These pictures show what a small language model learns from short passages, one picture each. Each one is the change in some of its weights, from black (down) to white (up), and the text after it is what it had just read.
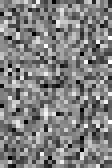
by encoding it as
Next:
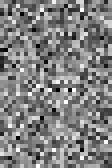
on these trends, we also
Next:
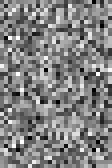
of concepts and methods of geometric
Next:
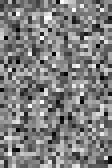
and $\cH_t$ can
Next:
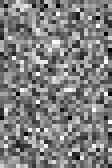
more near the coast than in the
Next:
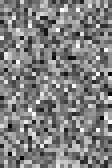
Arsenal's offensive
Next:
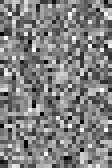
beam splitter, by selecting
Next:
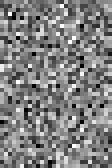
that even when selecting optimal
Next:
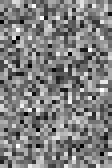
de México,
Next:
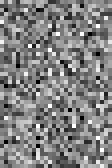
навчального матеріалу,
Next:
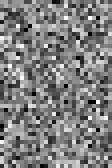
engellenemeyecek ve
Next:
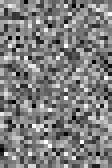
necessário. Conforme destacado
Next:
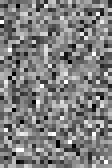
y de redacción del proyecto
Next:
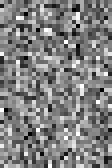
have been developed. Key words:
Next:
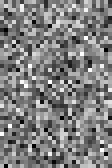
лікування через 12–14
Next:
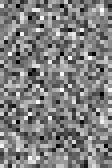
que establece las leyes
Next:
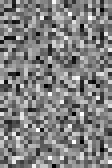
condițiile de investigare.
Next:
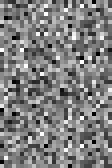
mentales de modo continuo
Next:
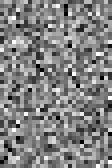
ha comenzado a integrarse de
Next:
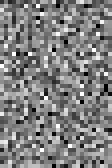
the value of $\bar\rho$
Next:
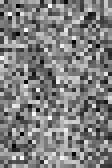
electrons in the star-forming
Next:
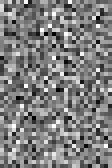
vem da mesma população de
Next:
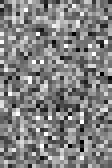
to the bare values in the high
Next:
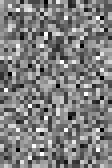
and $I\left(
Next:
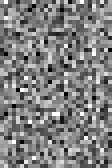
Naukova St.,
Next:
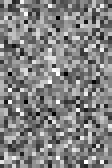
beradi. Yetkazib
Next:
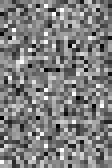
indagare l'uso di
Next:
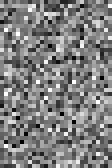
and Meta-Analysis.
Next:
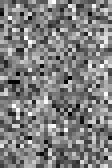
\ie we denote the order parameter
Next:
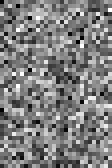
feature was acceptable for the
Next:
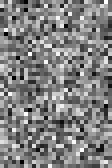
of 25 in the upper and 50 single
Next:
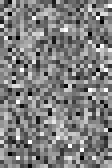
probabilities of being unbound,
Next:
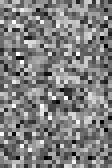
же делать с
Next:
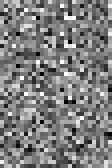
enquanto QM4 o
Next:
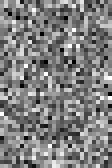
with nonlinearity/ intensity. In the
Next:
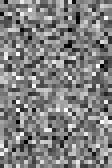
hatid ng ating
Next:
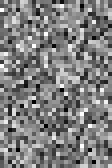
the performance of the proposed method in terms
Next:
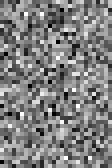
Bourgogne, UMR
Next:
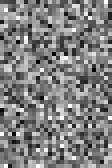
освіти, які прагнуть
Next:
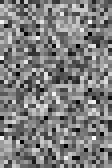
trabajo investigativo.
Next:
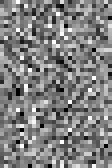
, schwedisches
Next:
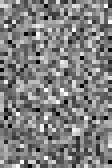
stăm în picioare la un
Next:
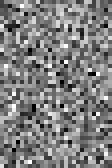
We can clarify this result by
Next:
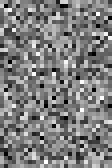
nous pouvons à présent
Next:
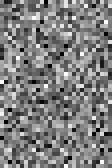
definitivo do registro;
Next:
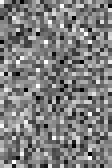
va elastik tipdagi
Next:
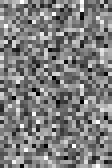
range and diversity in the nuclear
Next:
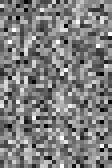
foydalanish" mavzusida
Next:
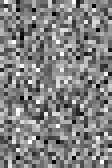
do rendimento psíquico a
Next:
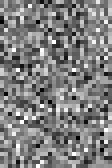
то же время,
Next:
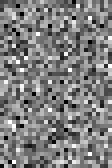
turmush tarzi va ijtimoiy
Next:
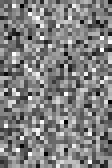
Habitat pasak
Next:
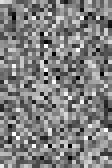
sphere positions are fixed while the
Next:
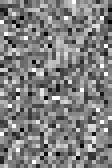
из юрты в
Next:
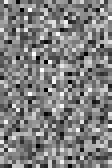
of vehicular communication systems with
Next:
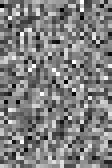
of a late emission episode
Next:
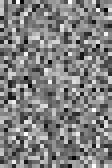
e da compra de insumos
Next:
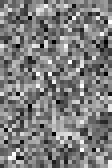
The gravitational wave then exerts a
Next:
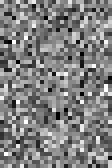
one find the following solution:
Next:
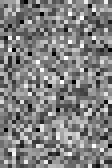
magnetization curve M(H) of the
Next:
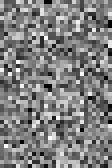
and finite difference methods. By implementing
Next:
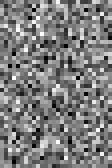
$x$ to another state
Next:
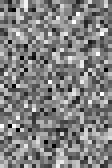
like one (see side view) with
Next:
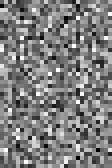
subgiant and red giant
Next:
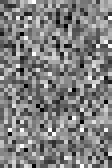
is that it is a great example
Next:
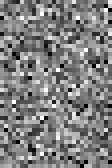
*Northwestern University
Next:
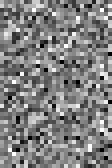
работы ног, что
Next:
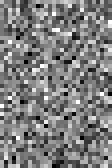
limit of weak fields Eq.
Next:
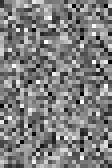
each of the 26 grating variants
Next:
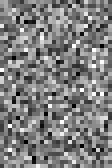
yönelimin, plastik
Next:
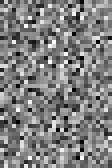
securely in the cloud,
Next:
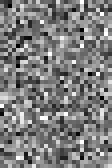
data collected from the next two
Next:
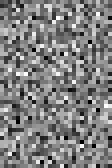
de la formation continue. Seule
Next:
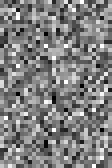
das proteínas de
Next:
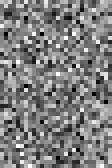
orbits. There is also provision
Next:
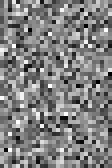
tools, I wanted to
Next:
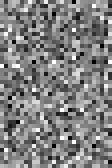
um das fast 12-fache
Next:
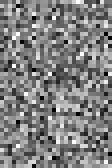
Zeitschrift für digitale
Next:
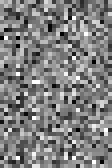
M. Weigand, I.
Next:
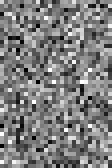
input sequence consisting of 3 tap
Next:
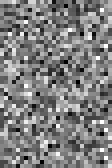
повышает уровень
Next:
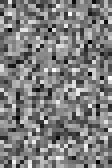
association SCO-B
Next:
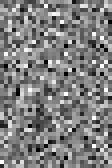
care facility, except the four
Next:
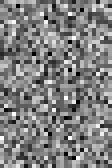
can be explained by
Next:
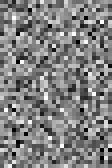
tayyorlash tizimini
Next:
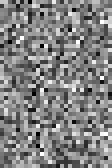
pivotal platform for achieving
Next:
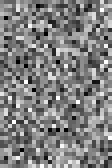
развития заболевания,
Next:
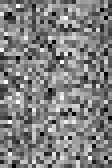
а так подумать о
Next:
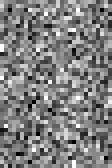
для комьюнити – не
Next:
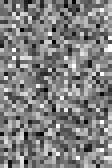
и преимущества,
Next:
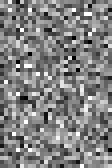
for the entire organization'³.
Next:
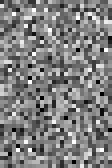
bandlari kuchli rivojlangan,
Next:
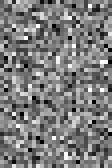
فلوکونازول به
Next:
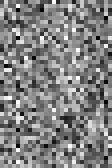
Основой жизни
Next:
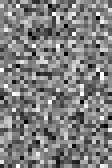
recall the martingale
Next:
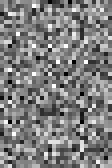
we try to identify this model by
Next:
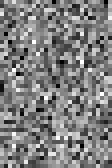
Moreover, we developed a
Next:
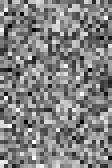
notation since we assume that the transition
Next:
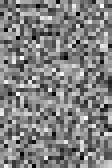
commuting clusters and finding
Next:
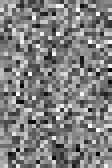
a more generic one.
